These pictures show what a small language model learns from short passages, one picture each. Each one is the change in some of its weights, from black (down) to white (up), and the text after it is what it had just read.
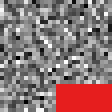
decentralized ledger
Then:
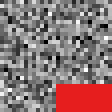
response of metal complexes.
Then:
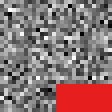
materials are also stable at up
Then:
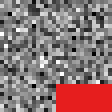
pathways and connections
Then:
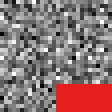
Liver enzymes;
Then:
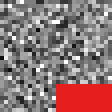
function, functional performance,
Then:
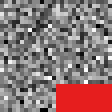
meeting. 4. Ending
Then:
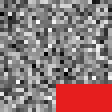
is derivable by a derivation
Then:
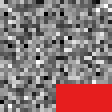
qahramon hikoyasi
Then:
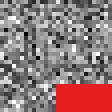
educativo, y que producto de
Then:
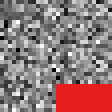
articula as relações
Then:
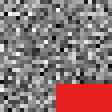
and {Miyazaki},
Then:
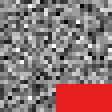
principles (GCG),
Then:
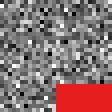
in delivering outstanding
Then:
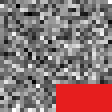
clair que le citoyen,
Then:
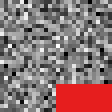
to get students to think about
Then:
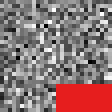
gestor de metadatos
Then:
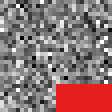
tem registrado um aumento
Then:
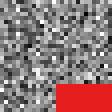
andere vrije beroepen
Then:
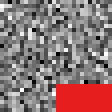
- Salazar, A.
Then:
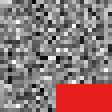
is computed only at the interface),
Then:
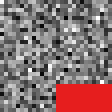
of view is further studied in
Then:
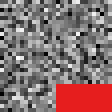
- Furness, M.,
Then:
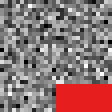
reduce growth, cause
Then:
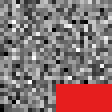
filologiya fanlari
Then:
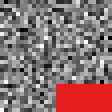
point of view, the concept of
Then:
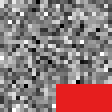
especies bacterianas,
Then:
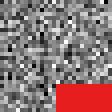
third time listed.
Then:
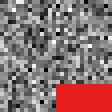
experiments of this section were
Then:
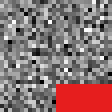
remaining zero-modes
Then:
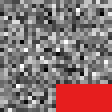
the free field limit of the matrix
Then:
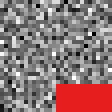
abordagens se dão, o
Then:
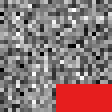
because this cannot account for
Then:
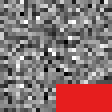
the effect of small changes in
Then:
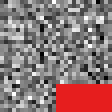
because of having some even
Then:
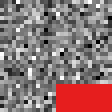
physico-chemical parameters along
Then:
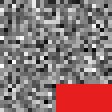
в конкретному
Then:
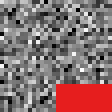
mulkchilik shakllari
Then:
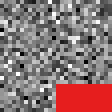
also found. In this case,
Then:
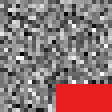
skills in English
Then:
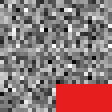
aftidan, 1-
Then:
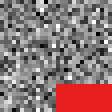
regular e encaminhar
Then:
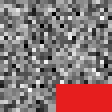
The Hammersley process
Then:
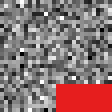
vision is to expand the network
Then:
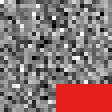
text books started in
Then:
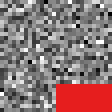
the ability to address problems
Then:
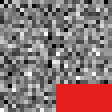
through inter-obstacle
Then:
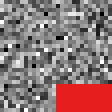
eine horizontale
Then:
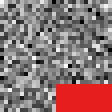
test specimen. Prediction
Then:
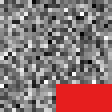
surgical operations, some systems
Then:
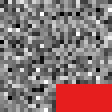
on the accurate detection of
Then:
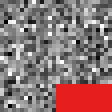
– "O'zbekiston
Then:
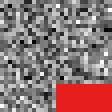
from the European
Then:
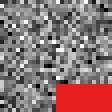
(A STUDY OF
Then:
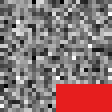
On the other hand,
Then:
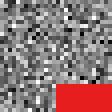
mai multe persoane
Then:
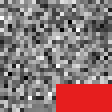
parameters near the exceptional
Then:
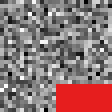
statistics of cell age
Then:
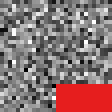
condition of the frame shown in
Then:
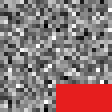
in making informed decisions
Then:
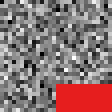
this study. The work presented in this
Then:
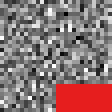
of insufficient solubility of
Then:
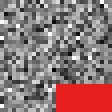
final photons. Quality
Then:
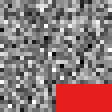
to enhance their academic
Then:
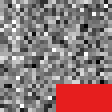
paslı subhanı,
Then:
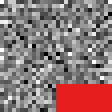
e.V.) Der
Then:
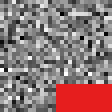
our sample: Carina (red
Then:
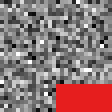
& wildlife. The
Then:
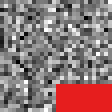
sabe pensar, pero
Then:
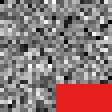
elements.) The induced
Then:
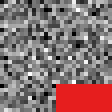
Indeed, the frequency of
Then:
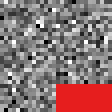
of atomic diffusion among
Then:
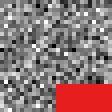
Oral Implants.
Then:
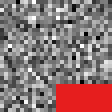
metrics mentioned above.
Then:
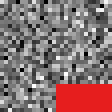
where the terminals have the option
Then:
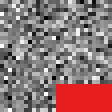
$\simeq$ 5 s for
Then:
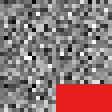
la **mejora de la
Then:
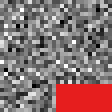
and S. Odoulov,
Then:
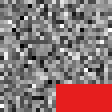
speedups of up to
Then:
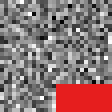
basis of the regulatory
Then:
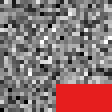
available given enough fields
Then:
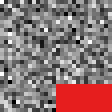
amaliy san‘ati,
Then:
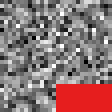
resulted in prolonged
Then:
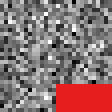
dissociation that exists in
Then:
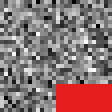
конкурса на
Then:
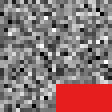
distributions even if the chosen
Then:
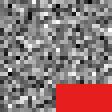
de Direito Penal por
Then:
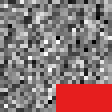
tipo de construção são
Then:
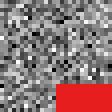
será o orientador do
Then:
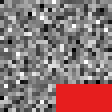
across blind regions of multiple
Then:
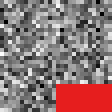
with work on the atonement, the
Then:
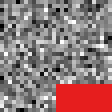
comprendre et affronter
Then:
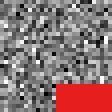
of healing, the patient
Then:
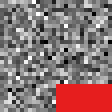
more effective policies to meet
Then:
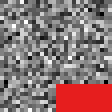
step follows the general conventions
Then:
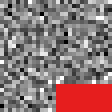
and Self-Efficacy
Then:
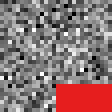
$\lambda$ for fixed
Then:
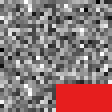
de lo que conocemos
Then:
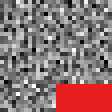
energy efficiency optimization can be
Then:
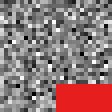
potabilă); -
